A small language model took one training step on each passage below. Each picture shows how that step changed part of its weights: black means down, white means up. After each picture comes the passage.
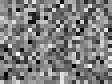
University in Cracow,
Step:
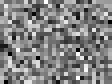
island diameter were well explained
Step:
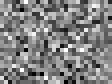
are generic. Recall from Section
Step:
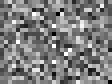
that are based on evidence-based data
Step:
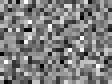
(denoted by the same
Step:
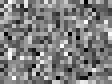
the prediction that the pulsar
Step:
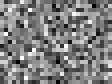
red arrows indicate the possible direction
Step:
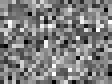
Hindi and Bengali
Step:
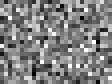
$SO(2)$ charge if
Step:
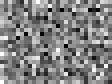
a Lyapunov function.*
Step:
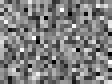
limiting the number of parameters to be
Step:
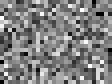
storage by facilitating the
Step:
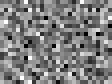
accepted by $\mathcal{A}$
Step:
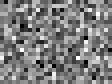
southwest monsoons during
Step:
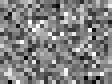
F. Y. Shih.
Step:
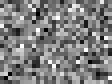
function has an approximately normal distribution, as
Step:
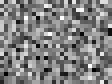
these through the configuration-interaction
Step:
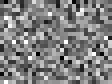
etiology of Transudative
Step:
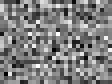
2018). The focus of this study therefore
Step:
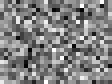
and *Corilopsis
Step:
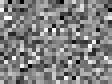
for this algebra of sections. We
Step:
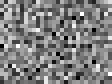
this result, numerical instability is
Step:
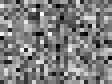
movement.⁹ According
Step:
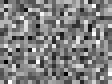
even though their efficacy is well
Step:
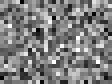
A}{\mathbf W} + {\mathbf
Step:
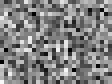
have mastered. In fact,
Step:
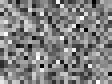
across four equal-width longitude
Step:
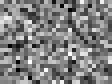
changing-look AGN
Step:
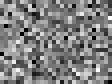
showed that a single stretching
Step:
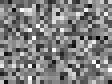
in Psychology* 3,
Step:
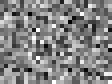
a ray of motion,
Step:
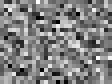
shown some success in cases with
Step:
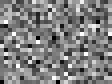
billion USD and is
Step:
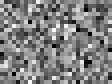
where we have defined \bea
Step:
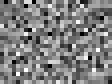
\cite{NRM}. A second
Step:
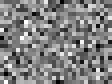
are less than the sig. value
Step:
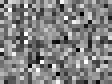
the constant $\omega$ is the
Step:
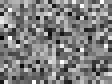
achieve the desired speed. The solution
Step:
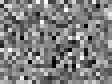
we used the EDAM
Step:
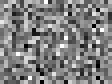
a match. On a
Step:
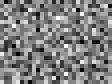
incident wave is unaffected by
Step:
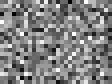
a solid foundation for childrens
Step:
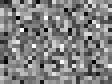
Doha Qatar offers
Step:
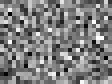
respectively. The DSC outputs
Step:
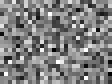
new series of U/Fe
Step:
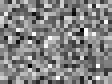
would depend only on the observer's
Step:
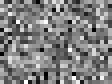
for personal travel, with particular
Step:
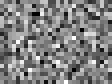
sensing datasets were provided by the
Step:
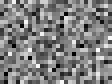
patients with coronary artery
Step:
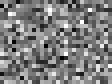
compact' sentences are based
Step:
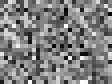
its surrounding PDR for
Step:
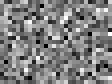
is no relationship between satisfaction and
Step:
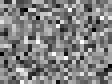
insoluble Fe becomes soluble
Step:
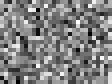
preference value for an item
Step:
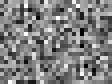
the research but valid agreement was
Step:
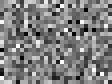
the key 21st century skills
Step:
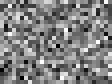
reduction in number of plaques
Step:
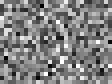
is available from the authors upon
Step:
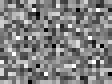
ratio of the 2$^{nd}$ to
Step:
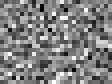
This coupling constant starts out at
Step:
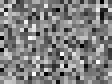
which the energy gap around to the
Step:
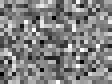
V. Braun, H.
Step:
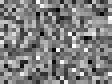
each bin was used. \vspace
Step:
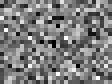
FWHM values are presented in
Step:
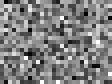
especially in high-dimensional domains like
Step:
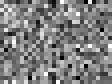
level, how spaces can be
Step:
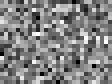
demand as export materials.
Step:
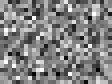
of the system is two different
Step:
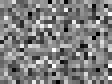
Google for spherical
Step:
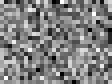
purpose, we show in
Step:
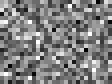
from the center (i.e.,
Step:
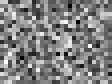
of the distribution is finer than this
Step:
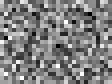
might be possible to determine the value of
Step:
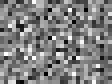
Universit\'e Joseph
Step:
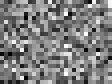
& 0 \end{array}
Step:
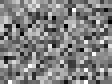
Taiwan at three different
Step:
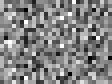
orbits near the black hole.
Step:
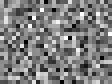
represent his artistic and ideological
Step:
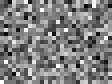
& Layers & $\kappa$
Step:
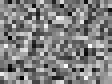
distributions of $r_{\rm e}$
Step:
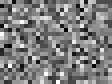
then add a new session for that
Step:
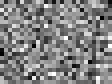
frequency $F_4$ equal to
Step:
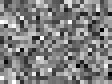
unit of mass. They satisfy
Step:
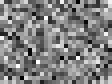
is clearly seen in Graph –
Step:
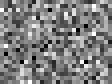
$\rightarrow$ VI". We
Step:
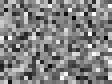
a central role in determining the
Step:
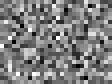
The adjusted odds ratio
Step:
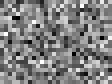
the panel. This study highlights
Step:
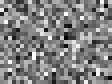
with the SK iterative
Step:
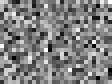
of Ukraine, it has
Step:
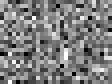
of the protection of human values at
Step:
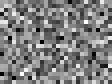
from a point source and plays back
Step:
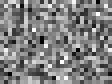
the means accommodated to
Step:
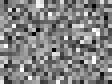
n \left| P^{\rm
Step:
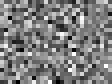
is a pathological process that leads to
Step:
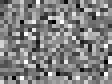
equipped with the
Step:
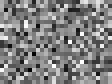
routing information. They include the
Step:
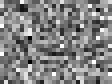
line correspond to momentum transfer cross section for
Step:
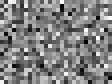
the load condition at which to design
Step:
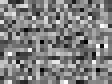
of the membership of each
